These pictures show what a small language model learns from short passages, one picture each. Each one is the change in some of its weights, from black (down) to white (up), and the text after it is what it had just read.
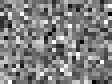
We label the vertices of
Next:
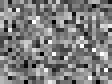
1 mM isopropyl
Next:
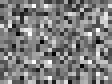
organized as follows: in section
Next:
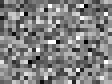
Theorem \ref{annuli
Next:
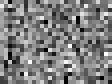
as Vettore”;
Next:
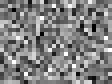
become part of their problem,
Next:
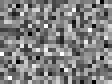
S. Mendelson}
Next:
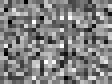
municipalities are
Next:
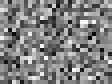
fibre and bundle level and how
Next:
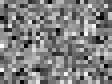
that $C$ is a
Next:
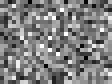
the system over the prediction
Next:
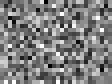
is a measure of distance equal to
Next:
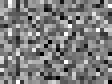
Company's total asset
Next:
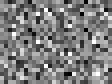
the researchers integrated all the
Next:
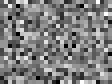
as was to be shown. This
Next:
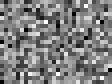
to isomorphism. \edes We
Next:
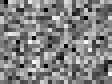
Saturdays (53
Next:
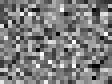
graded by a semigroup,
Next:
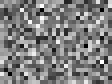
such values of parameters, and write
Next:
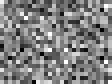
algebra satisfying the KMS property
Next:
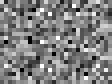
900 individuals:
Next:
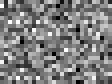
thirty four cases is found
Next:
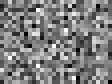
man) put yourself
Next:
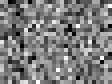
subcase 1.2, we
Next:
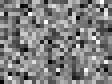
L$ otherwise. This
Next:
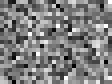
at different pH levels,
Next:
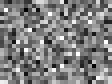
and possesses the same
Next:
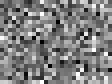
they want to achieve a
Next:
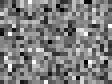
0.36 Offshore
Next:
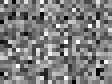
further on this here except to
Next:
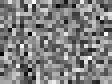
\cap \doc \neq
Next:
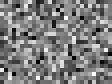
color hypergraph has no
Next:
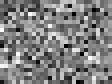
here is the picture for
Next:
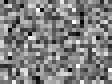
< a$, we have*
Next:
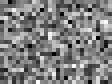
generalized Lebesgue spaces with
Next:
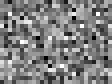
in the African
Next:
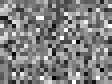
consist of start point,
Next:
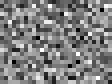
algebra} $\Acal$ is
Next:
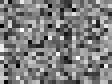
nutrients by decomposing
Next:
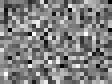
we have $$ u(\mathbf
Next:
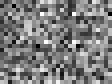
soil more susceptible to
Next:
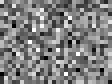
our period were analyzed for
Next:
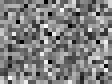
Test Table 3 showed a significant
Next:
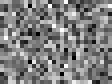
skip the proof of Theorem
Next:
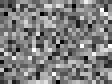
calculated using the expression,
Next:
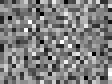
of the process of extracting
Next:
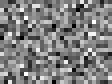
COVID-19 has
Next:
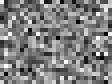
that low evaluative contexts
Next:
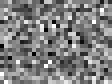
A firm's book
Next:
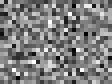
study concerns structural
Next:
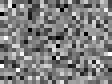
\mu$ (via the
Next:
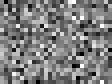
be allyl propyl
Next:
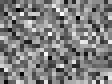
during the breakdown of
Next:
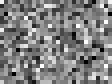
case requires more involved analysis
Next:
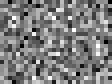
the environment must, in particular,
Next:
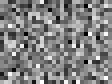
a formula unit consisting of two
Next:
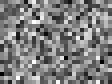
three-level inverter as
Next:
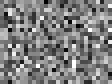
is a crucial finding
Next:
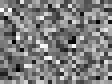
a lot of friction
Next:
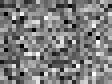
healthcare system, where it
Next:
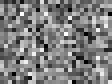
general public is not practicing
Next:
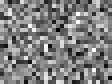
of a delta operator is
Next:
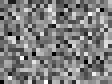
parabolic partial differential equations.
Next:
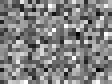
Let us make the dependence on
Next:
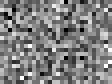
connection and the dynamic
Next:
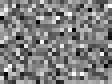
The depth function of the
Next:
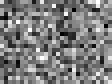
for more comprehensive
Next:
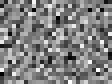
theorem for finite lower order,
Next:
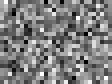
it was used different summer and
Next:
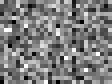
have a clear role. They
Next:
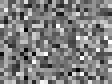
admit such a decomposition.
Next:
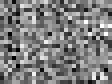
breathing, chest
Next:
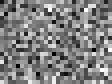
set of $\tilde{T}$.
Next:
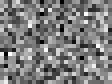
by *mahalles*,
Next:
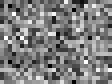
standard measuring channels
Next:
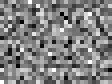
convex and nondecreasing
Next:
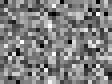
showed that serum sodium
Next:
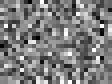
by Emerson. It
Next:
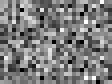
allow to represent nodal
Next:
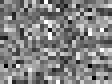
satisfy \begin{equation}
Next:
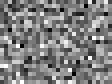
prime numbers can be found in the
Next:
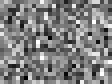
live or exist, especially a
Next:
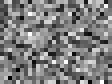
algebraic closure. By Theorem 1
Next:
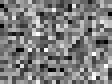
utilizes data-driven
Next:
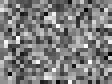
well-known: this is the
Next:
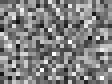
Mean-shift procedure is
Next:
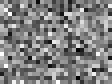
considered over the complex numbers (or
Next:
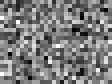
a Frobenius
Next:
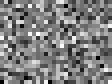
efforts. This is
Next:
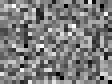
genes. So, what
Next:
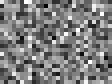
dt\,. $$ Adding
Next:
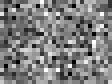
practically feasible.
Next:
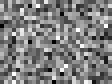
most of the row sums
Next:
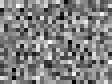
for all deepfake material
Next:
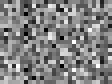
JE ONO GDE
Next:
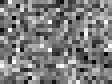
main challenge faced is the
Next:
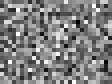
laws and enforcement
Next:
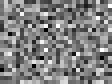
beds. The approach provides a
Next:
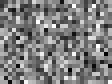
pork and beef mixing
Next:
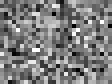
reproducibility was analysed
